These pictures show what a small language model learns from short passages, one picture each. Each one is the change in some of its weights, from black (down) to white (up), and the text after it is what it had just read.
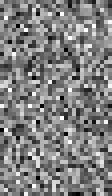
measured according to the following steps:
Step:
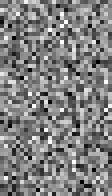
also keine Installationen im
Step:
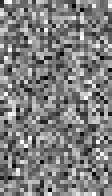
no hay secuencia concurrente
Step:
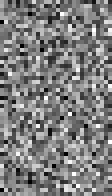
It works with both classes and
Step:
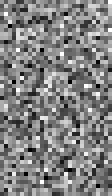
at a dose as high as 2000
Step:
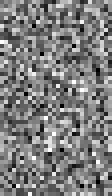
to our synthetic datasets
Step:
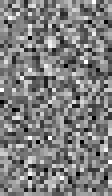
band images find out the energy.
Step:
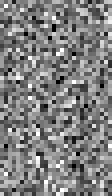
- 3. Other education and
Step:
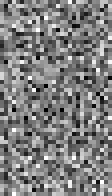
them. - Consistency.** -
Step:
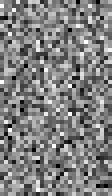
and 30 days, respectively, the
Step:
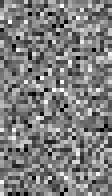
penumbra de seus
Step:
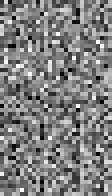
of individual PBDEs in each
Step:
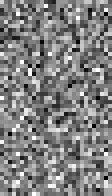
of the family in the context of economic
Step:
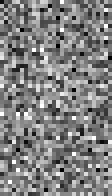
искателя удачи»,
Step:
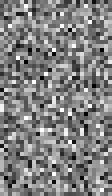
career development and the creativity of
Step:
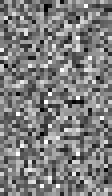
principal objetivo a Revista
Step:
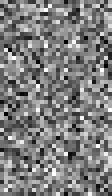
el heroísmo de la clase
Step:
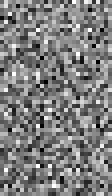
authors, strategic cost management systems
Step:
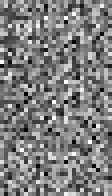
y robustos en el
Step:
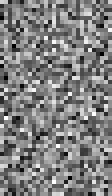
Ministry as the main body.
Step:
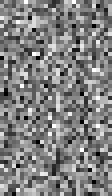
the need for chemical energy has
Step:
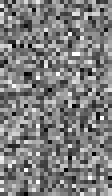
any $x, y \in X$,
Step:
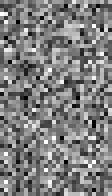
tasa de degradación
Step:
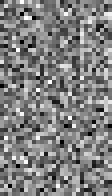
lozimligini bildiradi.
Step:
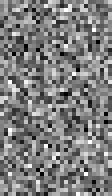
mitigasi bencana,
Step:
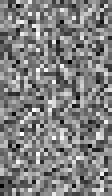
the usual manner. At the end
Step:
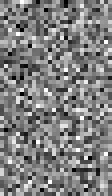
e’tibor berilsa, pedagogik
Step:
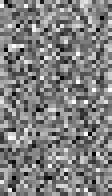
anglash, ularning konnotativ
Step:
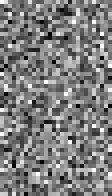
Figure 2: Block diagram of
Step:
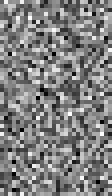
or refuting the evidence being
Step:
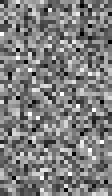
назорат қилиб
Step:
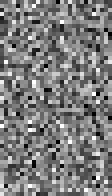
which were connected together only by
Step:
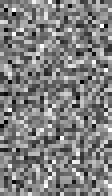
rights violations encourages
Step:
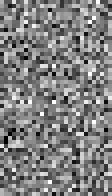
ko'p badiiy usullarga
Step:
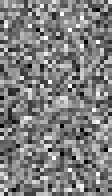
improvement of new knowledge and skills in
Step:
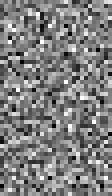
G, Barbanti M,
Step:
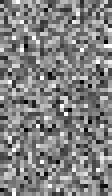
Также, при анализе
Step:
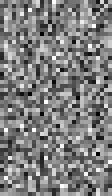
efficacy of duplex
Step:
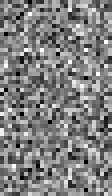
va xotiralarida mustahkam
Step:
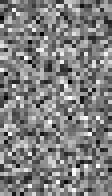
non-Marxists alike
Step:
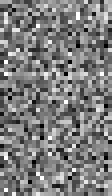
off with aseptic scapel
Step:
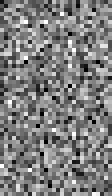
and sovereign states that have
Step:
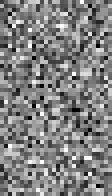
statistical power. 3.4 Data
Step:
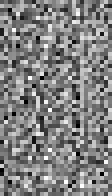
system: $V_H,
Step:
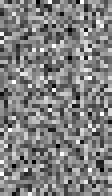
reference trajectories with good
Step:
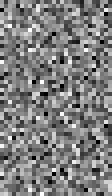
foydalanish yo'llari va turlari
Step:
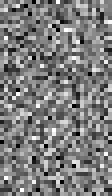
greatly lowers VEGF
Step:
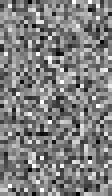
supérieur RPO, et
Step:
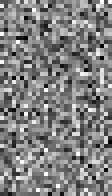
учеников через
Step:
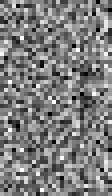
Although many prevention
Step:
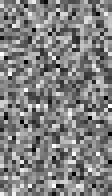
used now days in a teaching
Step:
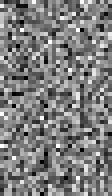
Body composition and muscle mass
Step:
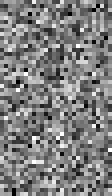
it. Test anxiety and
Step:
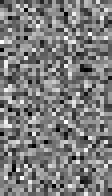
Souhwan Jung
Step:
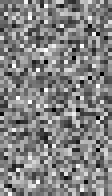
au dialogue des cultures en
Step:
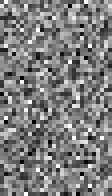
Representação de corda por
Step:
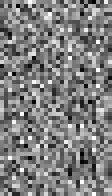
results indicated that banks efficiency
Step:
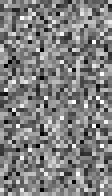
; Legal regulation*
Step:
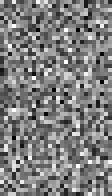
Squared Error
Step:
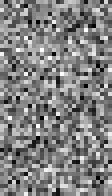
taller buildings, particularly those
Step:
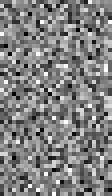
days after Gatsby’s
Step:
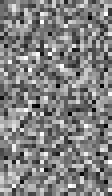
productivity and market engagement.
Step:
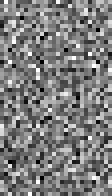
bastante original, e que é
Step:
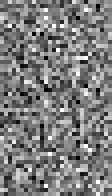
of the inviscid flux
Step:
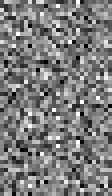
Silviu Gîncu
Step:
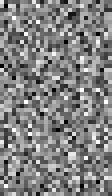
bir-biridan farq qiluvchi
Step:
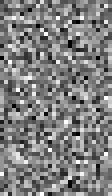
o'quv qo'llanma.
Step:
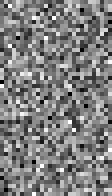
production rate –low) Reduction of
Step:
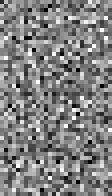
есте сақтауы
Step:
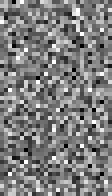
la institución, según un
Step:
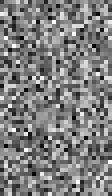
Pernyataan tersebut
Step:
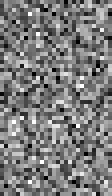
tubdan o'zgartirmoqda.
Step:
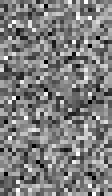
descenso significativo en número
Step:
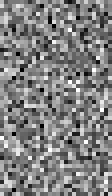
and sending network data and information.
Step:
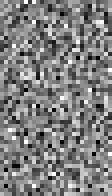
dieser Profile wurden
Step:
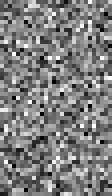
saturating the victim's
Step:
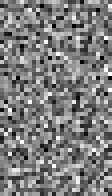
Regional Autónoma de
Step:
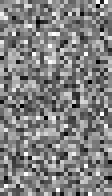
kimyosining dolzarb
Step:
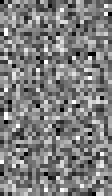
бўлган тарихий,
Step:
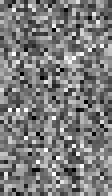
d'apporter des axes
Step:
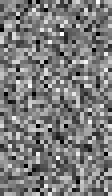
cabe advertir que, si
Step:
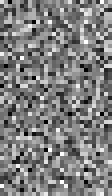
wide range of intensity and
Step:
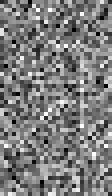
of shrinkage top diameter
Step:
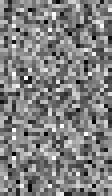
Modern interpretations support these
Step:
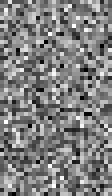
juga memengaruhi
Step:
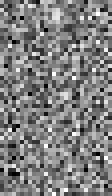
"Basing on the function of the state
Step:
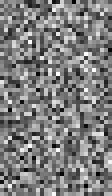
head peeking out of the
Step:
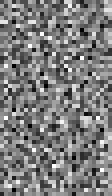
S.N. Parameter Method
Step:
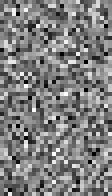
bugungi dunyoning
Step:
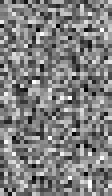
tratamento e controle.
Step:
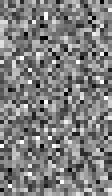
violation of informed consent
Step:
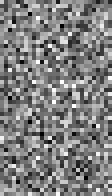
highest tea estate located about
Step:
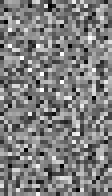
Quanto mais o mito ganha
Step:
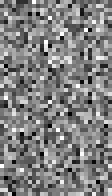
and saturation degree
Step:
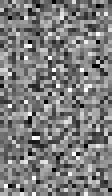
hypertrophy followed by ST
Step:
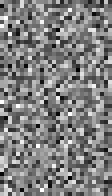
has been used which are as follows:
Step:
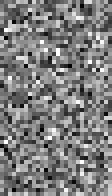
año tuve una
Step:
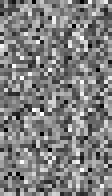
the legal basis of import and
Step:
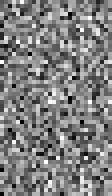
keng imkoniyatlar yaratadi.
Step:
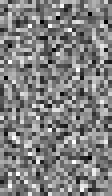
для 3-4 класів
